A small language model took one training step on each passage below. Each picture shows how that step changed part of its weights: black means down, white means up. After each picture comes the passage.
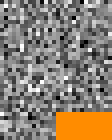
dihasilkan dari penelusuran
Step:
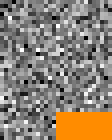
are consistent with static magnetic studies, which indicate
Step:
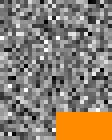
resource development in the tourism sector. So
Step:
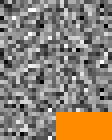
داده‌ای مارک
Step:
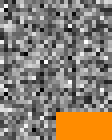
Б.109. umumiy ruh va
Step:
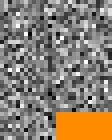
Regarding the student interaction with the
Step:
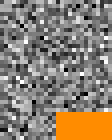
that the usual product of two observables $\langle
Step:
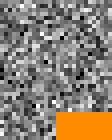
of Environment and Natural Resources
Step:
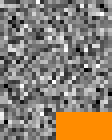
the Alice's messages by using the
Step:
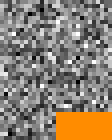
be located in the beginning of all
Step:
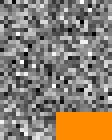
Sastra dan Budaya karena
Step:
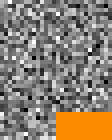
que los sistemas ITS cumplan
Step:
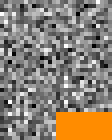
noisy device emulator in
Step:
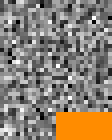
ma'lum berilgan me'yori
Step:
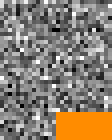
reduces time and effort and is of high
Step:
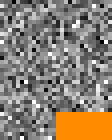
for all } x, y \in X,
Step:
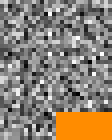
for CTAO, in reference to the
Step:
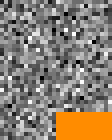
(\ref{coset}). The explicit
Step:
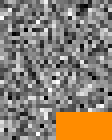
to the organisers of these Rencontres
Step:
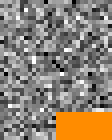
in both standard and canonical forms.
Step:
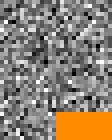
of the Bardeen (Anti-)
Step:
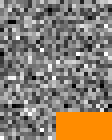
\omega, \Delta_0 \right)$ in
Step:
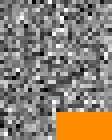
liberdade de expressão exatamente por
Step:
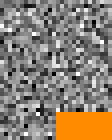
bijzonder ambitieus
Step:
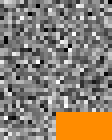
wildlife sightings (how) The
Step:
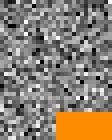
of approximately $0$, $\mathbf{u}$
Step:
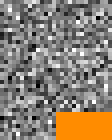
HG modes are invariant under Fourier
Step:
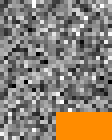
agar kerak bo'lsa,
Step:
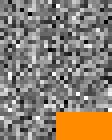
понятие: техника
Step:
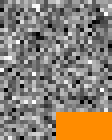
of personnel management standards, higher
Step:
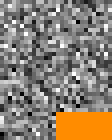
Fitsum Bekele¹,
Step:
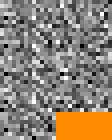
Mayer, J. D., y
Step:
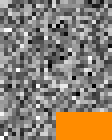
as well as the specifics of the approval of
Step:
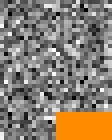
cannot provide stable high yields, respectively,
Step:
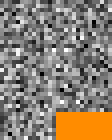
modern teaching technologies used in language
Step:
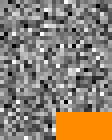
o‘simligida). (Manba:
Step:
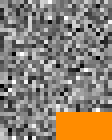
used only for evaluation: they are not used to
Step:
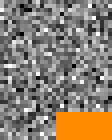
$\varepsilon_F$ resulting from the
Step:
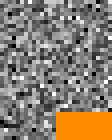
the survey. The response options are provided in
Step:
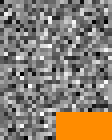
including reduced quality of life and increased
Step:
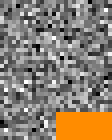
Aniw product. 1998 Vol,
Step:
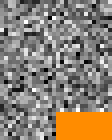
Supporting regional environmental sustainability
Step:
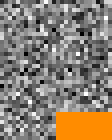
Farg‘ona vodiysida
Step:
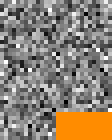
removed. For the method to work
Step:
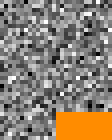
Garmunda as per census is
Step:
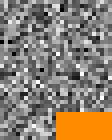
under consideration. For the outcomes of this
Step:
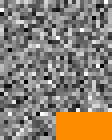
schematic depiction of some of the
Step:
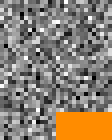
legislativo Análise a
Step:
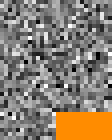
distance of 100 meter from brick
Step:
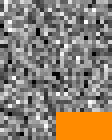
sessions effectively enhanced learning.
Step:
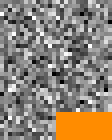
se centra en el uso de las redes
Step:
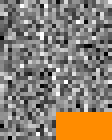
texnologiyalarni joriy
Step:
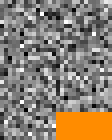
only concentrate direct radiation with high concentration
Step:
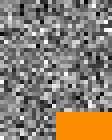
substrates [13] and exploring
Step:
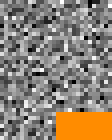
and awareness programs. 4.
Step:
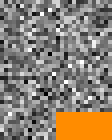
по всей видимости,
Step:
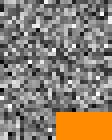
at $T_c / 2$. This was
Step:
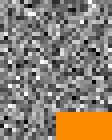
stripe order in our sample, an obvious
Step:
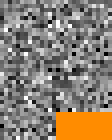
science and innovation, etc. If it
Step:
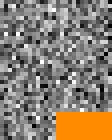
o'qitish - bu axborot
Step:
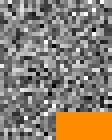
degli spazi urbani³⁴:
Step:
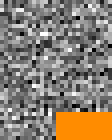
Spring Harb Perspect
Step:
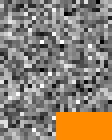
the City Government of Sto.
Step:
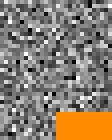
beliefs about these concepts obtained in
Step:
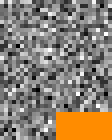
amalda ingichka tolali
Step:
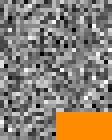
resultados apresentados neste estudo,
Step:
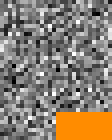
drying treatment (A4) does not
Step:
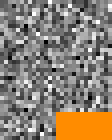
ao longo da realização da ação e que
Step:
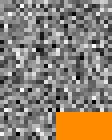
innovation programme under Grant Agreement
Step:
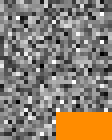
atau badan usaha) dapat
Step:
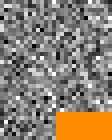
yuzaga kelgan. Uning
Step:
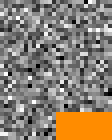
to 20 kcal/mol, while the constant
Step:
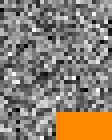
data and wrote the manuscript.
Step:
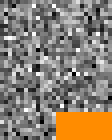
levels far from $\varepsilon_F$
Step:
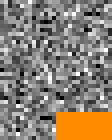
and security. However, to achieve this
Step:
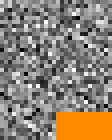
esforços de marketing e obter
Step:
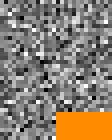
both monolayer and spheroid
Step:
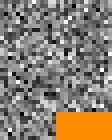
The target table is $T^t$.
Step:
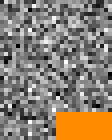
fruits of orange naturally infected
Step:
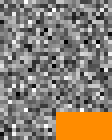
for every fold when using repeated CV
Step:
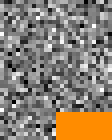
anular o menoscabar el
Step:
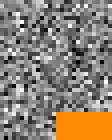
немногочисленный состав
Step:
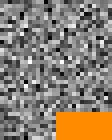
word in a translating language with a
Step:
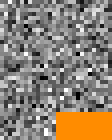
this layer act as a driving force
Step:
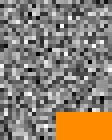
paper: Jyoti Choudhary
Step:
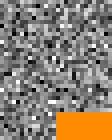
Germany and Brazil sought
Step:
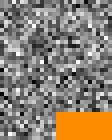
but relatively low, effect in the other two cases
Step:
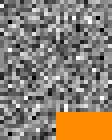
\end{subequations} where $p$
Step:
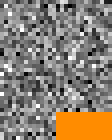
of N/O for low-metallicity
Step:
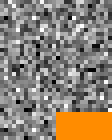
by Bakharev A.I.:
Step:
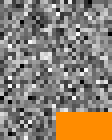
between the level of the groups in terms of the
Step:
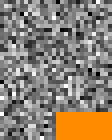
FERRANTE, *Due
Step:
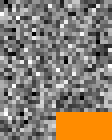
Shu bilan birga, mahalliy
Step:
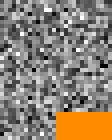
GIS: Geographic Information System
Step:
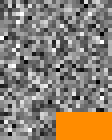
de gênero” (Reis
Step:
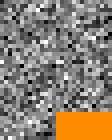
жамиятда ахборот
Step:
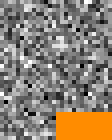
and y axes. The mechanical properties of the
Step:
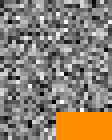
teaching practice as a mediating element that
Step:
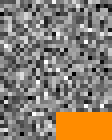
language experience on cerebral
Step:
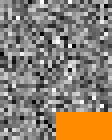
(0.5g) was placed in
